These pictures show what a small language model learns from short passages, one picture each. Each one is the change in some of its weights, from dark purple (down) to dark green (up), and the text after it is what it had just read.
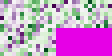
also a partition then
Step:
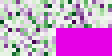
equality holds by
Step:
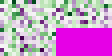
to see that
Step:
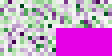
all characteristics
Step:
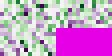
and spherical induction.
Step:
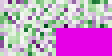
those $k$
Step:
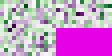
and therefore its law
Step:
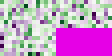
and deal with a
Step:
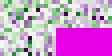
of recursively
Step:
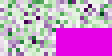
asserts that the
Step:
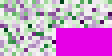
refer to them as
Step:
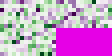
are ${\Bbb
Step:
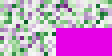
approximation down and makes
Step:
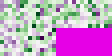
also shown it is
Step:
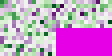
have been obtained in
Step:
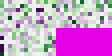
The study of the
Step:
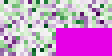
graphs given in Figure
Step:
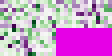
given by lemma
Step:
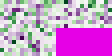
We write $H
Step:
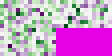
triangles to planar
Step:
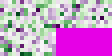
are maximum points in
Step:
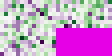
proofs of the
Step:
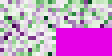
which to split.
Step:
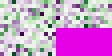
sections of a rank
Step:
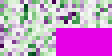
(by a short
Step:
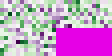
is an important
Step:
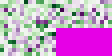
we have that $$
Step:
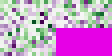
adjoint to the functor
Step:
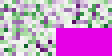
free group with a
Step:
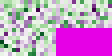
of examples after the
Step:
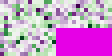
smooth projective curve of
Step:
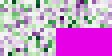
when BV structure exists
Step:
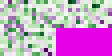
the case when
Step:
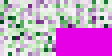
which contradicts our
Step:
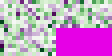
the inverse limit space
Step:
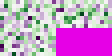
Identities of
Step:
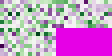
is linear, a
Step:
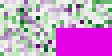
one fixes an
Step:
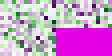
equivalent of lemma
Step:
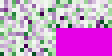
construct a homomorphism \[
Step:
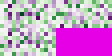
this definition,
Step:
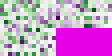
with a continuous function
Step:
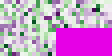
continuous functions which are
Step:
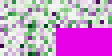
just a square difference
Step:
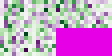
8$ and with
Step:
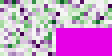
prove analytic bounds without
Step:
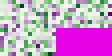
stability or even
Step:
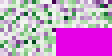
RLT cut using
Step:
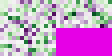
structure matrix associated to
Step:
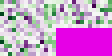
Now consider Figure
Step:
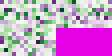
RG, or
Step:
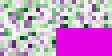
of statements of this
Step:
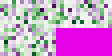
gamma distribution in
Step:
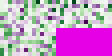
$X$ cannot
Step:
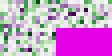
$z$ and
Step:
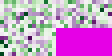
integer $L$,
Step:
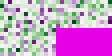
On the other
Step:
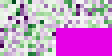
bound together by a
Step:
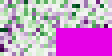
the use of stability
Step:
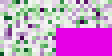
What values can
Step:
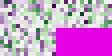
trivially false
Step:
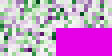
$E$ is
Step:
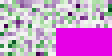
groups of automorphisms acting
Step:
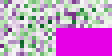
a general description of
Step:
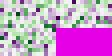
are strong indications
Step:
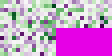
have $$|\nabla
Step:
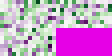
$x$ is
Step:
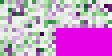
then $\tilde
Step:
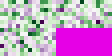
calculation, we get
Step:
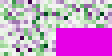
counter part follows from
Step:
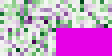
on the monotonic region
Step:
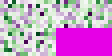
literature. At the
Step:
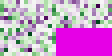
Then $\Omega$
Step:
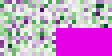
be described as the
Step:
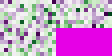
\theta} :
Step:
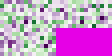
be uniformly lower
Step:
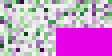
1} and
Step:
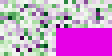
follows from Proposition 3
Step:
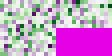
was shown that the
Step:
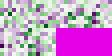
has a unique
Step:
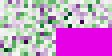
an embedding. An
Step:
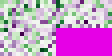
and coinvariant},
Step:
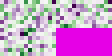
\not = v
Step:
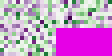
main result is the
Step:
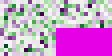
found only two times
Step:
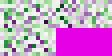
in terms of
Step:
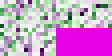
ring. By
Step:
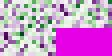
a wide range of
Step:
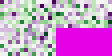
\( \Gamma
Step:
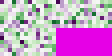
formula approximating
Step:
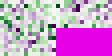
respectively), subtract
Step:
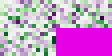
structure of finitely generated
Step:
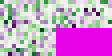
numerator and the
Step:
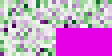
and the projection
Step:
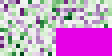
Moreover every element
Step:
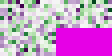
$n$, then
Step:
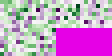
of an alternative method
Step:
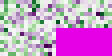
atomless) measure
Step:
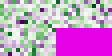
constructive, the
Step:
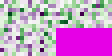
schemes. However,
